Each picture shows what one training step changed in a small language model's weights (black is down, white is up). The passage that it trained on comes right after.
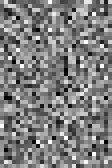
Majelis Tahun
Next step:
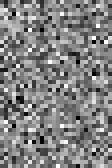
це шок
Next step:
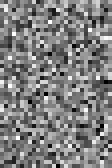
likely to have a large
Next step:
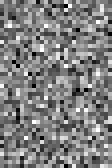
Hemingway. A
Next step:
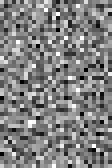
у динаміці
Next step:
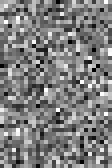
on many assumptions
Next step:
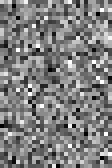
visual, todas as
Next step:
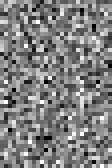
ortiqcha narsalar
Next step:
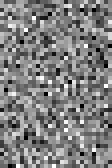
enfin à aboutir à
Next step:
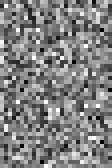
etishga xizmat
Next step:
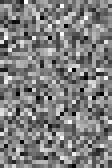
os problemas e que
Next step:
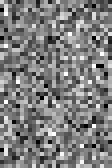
turdagi ta'sir
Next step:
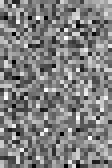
Here, $z$ is the
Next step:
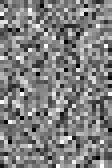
мезонлари ва
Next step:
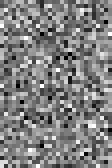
ни мясо.
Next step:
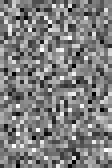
after maximum, the
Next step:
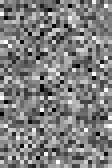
priors from radiograph.
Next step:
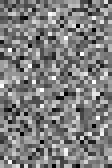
\eqref{dB} differ from
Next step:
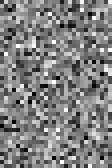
throughout the
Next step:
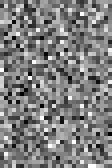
joriy etish
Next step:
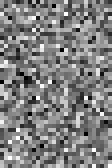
preceding halo
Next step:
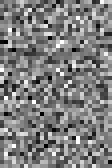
divergent thermopower
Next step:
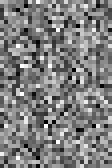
con su amante eran
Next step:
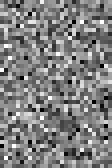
and helium can help
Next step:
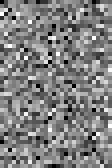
Янов Илья
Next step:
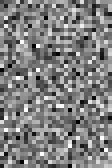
intense desquamation and
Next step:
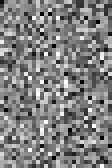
was supported by the National
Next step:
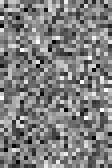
on-the-fly. This
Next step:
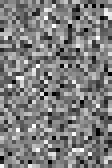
nacional autónoma
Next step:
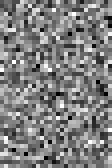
están plenamente
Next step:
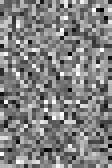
ko'nikma turli
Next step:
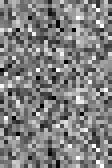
odam o'z
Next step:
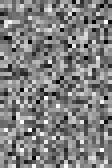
pelas quais
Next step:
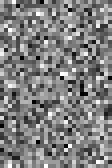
layer works effectively as
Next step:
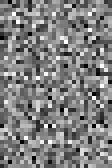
protocol on the other hand
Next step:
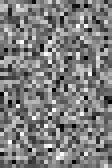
sentem muita
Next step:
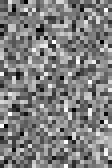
smaller $t$ and
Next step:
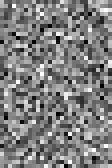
operators. We have two different
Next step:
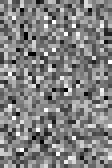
In this way, we
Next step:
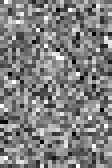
computed by averaging
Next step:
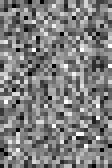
two fully connected
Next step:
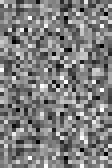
Mekanlar Mekân
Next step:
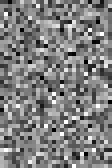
the specie BSUs
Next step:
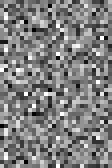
најпре је
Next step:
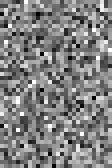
valore magico della
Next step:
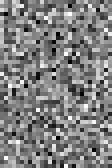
together with other
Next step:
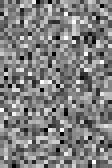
Dimensions citations ?
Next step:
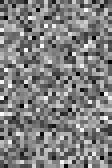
and the others are
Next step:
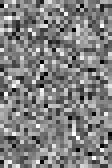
oscillation parameters from the
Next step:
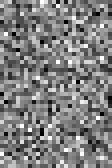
Kalit so‘zlar:
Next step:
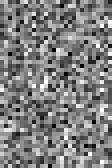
obyektlarini bir
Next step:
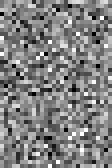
yuqori kurslari
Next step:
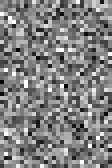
between multiple components in the
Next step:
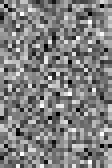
a configuration, each one
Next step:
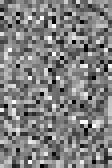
las arteriolas
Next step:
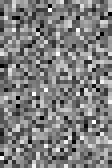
also on $n$ for the first
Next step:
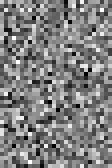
ushbu risola
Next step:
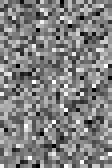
CRs that dominate the
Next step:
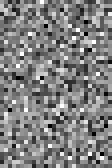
extendido entre las
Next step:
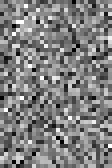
to measure the vacuum state
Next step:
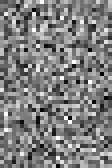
to help them
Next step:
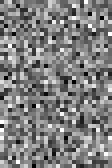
In the later case,
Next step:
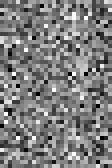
der Felder 26
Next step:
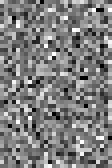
marhalah menurut
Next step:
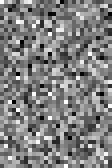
transport will occur by
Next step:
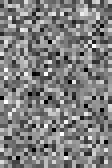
the complete material characterization
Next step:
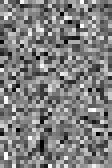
e física de
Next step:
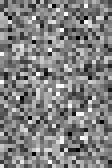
removed by the
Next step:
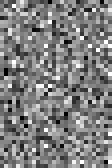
it has been long known
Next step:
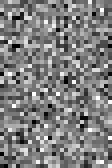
with an impressive
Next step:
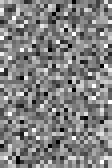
and one program that is
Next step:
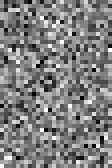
positionally superposed with
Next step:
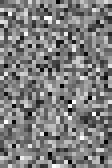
twelve masses of the
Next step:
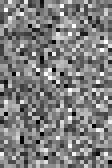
updrafts due to
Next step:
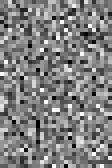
of what the phase is
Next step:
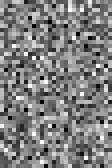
va ijtimoiy
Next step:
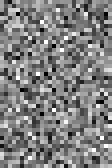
the sample. Thus, the
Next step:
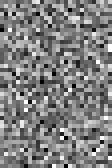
distributions is reduced. This
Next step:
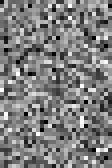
- S (Scalp),
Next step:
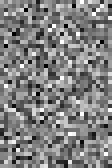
agreement is found between both
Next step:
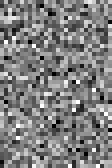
divergence for which a
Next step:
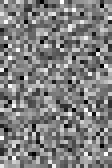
and observational results for the latter
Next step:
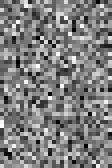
been obtained using the Bonn A
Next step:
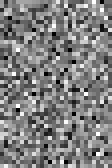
structura acestuia
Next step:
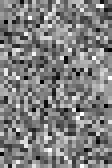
monitored, for the
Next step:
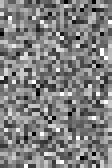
inclination angle in
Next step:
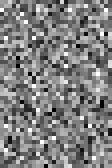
Acadêmico e
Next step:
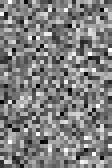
and 320 K respectively. The
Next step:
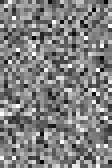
periodu od
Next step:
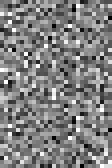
\right] \notag \\
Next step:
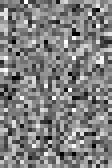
saqlanib turadi
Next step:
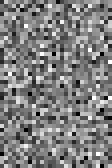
In deterministic scaling
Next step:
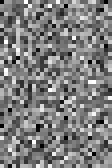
e da proximidade de
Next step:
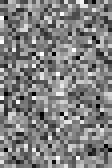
time-varying graph
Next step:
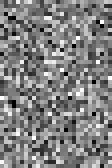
computationally expensive
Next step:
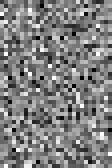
место заняли
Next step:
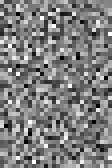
International Journal of
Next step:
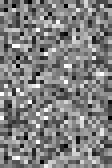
Ilyos qizi
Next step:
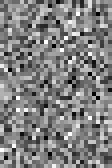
the order of $\epsilon^3$,
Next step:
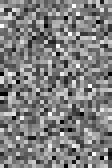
to impose on the
